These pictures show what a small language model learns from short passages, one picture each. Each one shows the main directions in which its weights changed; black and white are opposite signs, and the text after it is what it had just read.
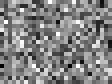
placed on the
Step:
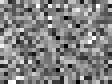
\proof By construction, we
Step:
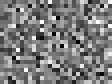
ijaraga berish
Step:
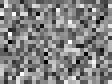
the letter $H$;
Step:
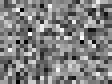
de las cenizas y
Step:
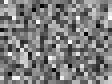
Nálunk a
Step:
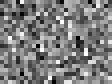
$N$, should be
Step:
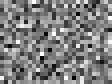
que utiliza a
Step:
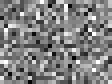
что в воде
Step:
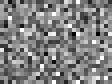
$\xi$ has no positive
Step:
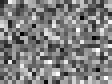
system. Based on this
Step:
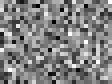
we choose $a =
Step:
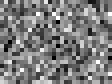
\partial_t \rho
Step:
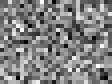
if there is some $j
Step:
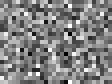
general than strongly
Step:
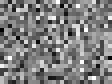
our construction as well. So
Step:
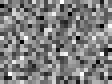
için fazla
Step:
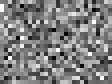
verantwoord is'
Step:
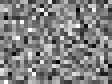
is dense and compact,
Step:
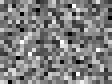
страны), так и
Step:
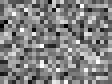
élaborés par le
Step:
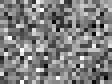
$\Omega$ and such that
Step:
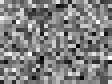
Passamos pelo
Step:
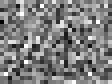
mind, the lowest
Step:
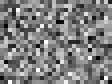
reduction can also be
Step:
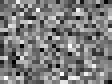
Stokes lines
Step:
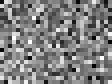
(and their complements)
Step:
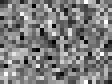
isomorphic to a
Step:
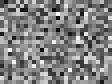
simplesmente de
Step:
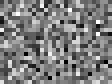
iterate once more,
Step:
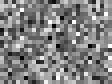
of Hormuz. It
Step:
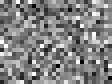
have \begin{equation}
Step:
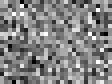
has dimension $2n$, then
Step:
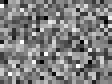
setzen Forschende
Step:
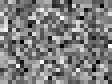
manifolds.} Let $E$
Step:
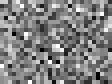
davrda ilmiy
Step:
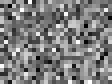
which each prime ideal
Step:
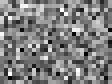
the fundamental
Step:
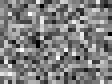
of other cellular
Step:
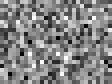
advective terms, which
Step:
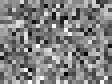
cohomologie de
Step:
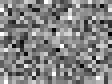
e o faturamento
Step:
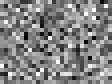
sayin ortib
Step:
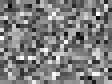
the summation of
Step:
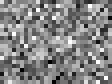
S. Yu and S.
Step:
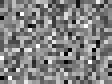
наведена у
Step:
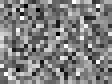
happens, then by
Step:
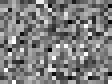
при введении
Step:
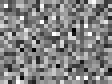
esto, explica
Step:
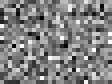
jumps are almost
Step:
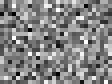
remain unchanged.
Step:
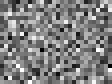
combination of iterated
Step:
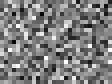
include both state and
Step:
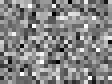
Teams //
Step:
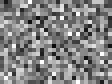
быть признан
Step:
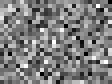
de l'Enfant
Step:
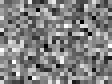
el concepto de
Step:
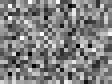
as the variables are
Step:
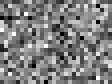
in den folgenden
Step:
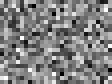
substantiates the
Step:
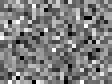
public management:
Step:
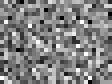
bilan chambarchas
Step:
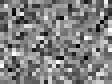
a nonempty compact
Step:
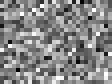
metric, $\beta$ is
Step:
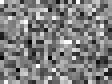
(middle left),
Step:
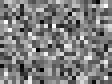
for fixed $p$. In
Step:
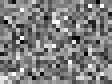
horizon and general
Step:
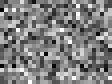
choose a function $s
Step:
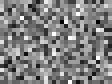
na forma seca ou
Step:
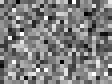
$0\leq p\leq
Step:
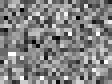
fazer parte de
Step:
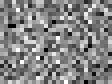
bosimini aniqlash.
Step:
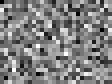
Етап 4:
